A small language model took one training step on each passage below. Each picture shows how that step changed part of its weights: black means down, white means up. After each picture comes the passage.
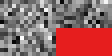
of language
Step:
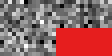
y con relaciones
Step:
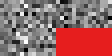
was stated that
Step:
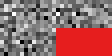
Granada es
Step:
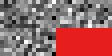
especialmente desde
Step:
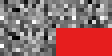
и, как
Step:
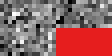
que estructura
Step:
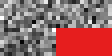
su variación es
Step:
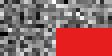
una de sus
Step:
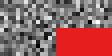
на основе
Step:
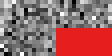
saqlanadi va
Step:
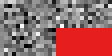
w latach
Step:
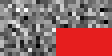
las personas tenemos
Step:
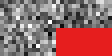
assim o
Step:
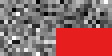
of the social
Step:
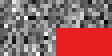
– Paris:
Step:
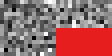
tizimlari ishlab
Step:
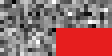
otros factores
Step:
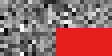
choix des
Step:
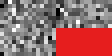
cuanto están
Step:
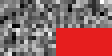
etish ko'p
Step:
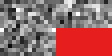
ruil die
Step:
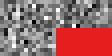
жизни. При
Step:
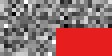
the Republic
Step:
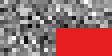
with complex and
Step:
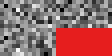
així com
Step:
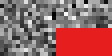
пока не
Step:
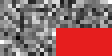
ham sizga
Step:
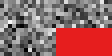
historiques du
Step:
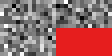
capturas de
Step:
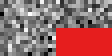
uma visão
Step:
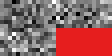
como relevante para
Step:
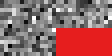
yang termasuk
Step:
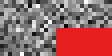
desenvolveram em
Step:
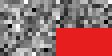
seu espaço
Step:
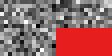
markazlarini tashkil
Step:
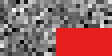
a blood
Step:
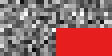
J Environ
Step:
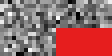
el sur de
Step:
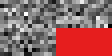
e desta forma não
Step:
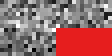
ao passo que
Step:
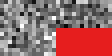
va madaniy
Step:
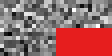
longo do
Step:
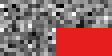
hoje em
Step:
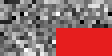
avec au moins
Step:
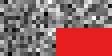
transformation of
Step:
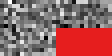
va risklarni
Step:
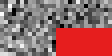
ve veriler
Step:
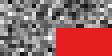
pessoal de
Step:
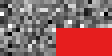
tiklash va
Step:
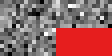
função educativa
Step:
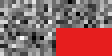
en agosto
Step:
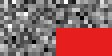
de problemas.
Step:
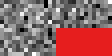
solo sean
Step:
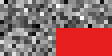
objetivo de
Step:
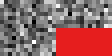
uchun zarur
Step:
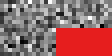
when compared
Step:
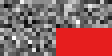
e entender
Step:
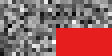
biomas do
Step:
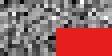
terang. Di
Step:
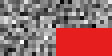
familiares, não
